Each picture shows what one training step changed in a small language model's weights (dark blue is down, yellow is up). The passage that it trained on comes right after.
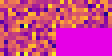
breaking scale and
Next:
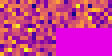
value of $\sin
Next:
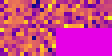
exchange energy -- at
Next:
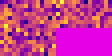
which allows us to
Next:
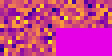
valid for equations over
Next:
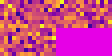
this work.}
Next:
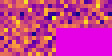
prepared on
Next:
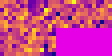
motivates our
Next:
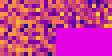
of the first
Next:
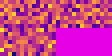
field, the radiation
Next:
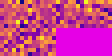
Run II error
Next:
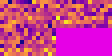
is protonated
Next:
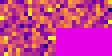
nonmagnetic La
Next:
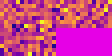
theoretical physics, we
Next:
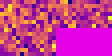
direction, so that
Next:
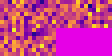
picture as
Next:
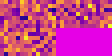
pulsar flux
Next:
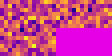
Lagrangian regions
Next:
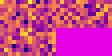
estimated fraction of massive
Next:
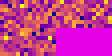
that are made
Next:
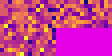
for p-type
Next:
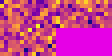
so this process does
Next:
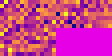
it is natural to
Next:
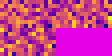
of them to the
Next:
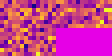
way as in Figure
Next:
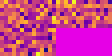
that the ions
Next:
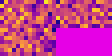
formalism, we
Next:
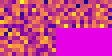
the outcome
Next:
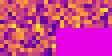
remain in the
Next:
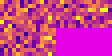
Following the
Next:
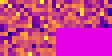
to this study.
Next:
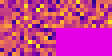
three-dimensional numerical
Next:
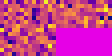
For the example of
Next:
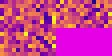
ground state changes from
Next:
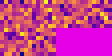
In the latter,
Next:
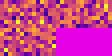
exponential nature of
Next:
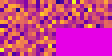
magnetic fields the
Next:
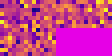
& Diversity &
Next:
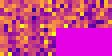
this movement
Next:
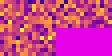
the similarity
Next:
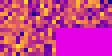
discussed in reference
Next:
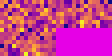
the valence
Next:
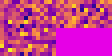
boson that is
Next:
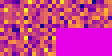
HD molecule
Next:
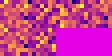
that includes several
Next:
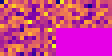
optimal for its
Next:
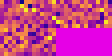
confirmed these
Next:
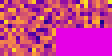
lifetime of
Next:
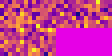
must act on the
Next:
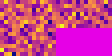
energy with the
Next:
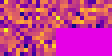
we argue that
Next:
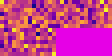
The step height
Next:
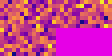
as the detection mechanism
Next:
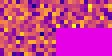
validation, and
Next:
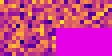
variance in the
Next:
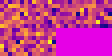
with up to
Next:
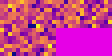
as the project
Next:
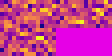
one can have,
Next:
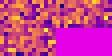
in the interaction
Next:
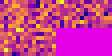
indicating that the
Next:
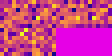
will be entered
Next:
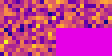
here thus shows that
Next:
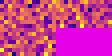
Fourier transform the measured
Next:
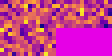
to have the general
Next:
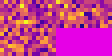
the strategic
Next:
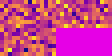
for comparison.}
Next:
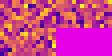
have more influence
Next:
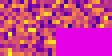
are the light
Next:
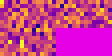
the multiplication
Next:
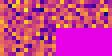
equivalently be expressed
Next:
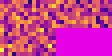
and the boundary of
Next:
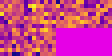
impurity action
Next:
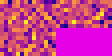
splatting and
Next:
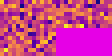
variance --
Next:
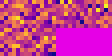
in some type of
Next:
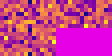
values for the two
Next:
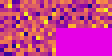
FI parameters)
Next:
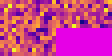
landmark as
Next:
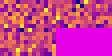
a new mode of
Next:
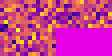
magnetic fields:\\
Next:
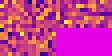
which is often
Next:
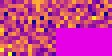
given by the
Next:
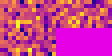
favour of
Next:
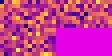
or two particles.
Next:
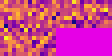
systems emulate
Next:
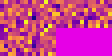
They tested
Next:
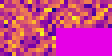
shifts in
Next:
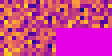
includes scatter corresponding
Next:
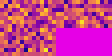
the absence of
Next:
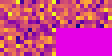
Work partly
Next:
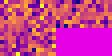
active region, where
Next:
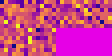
gravity dual, the
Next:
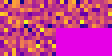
of the remained
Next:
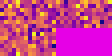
space-time and
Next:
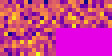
and table
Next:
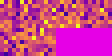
a 2D optical
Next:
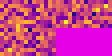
for all values of
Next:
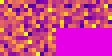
dramatically smaller
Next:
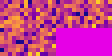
into two by
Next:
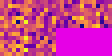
be expanded
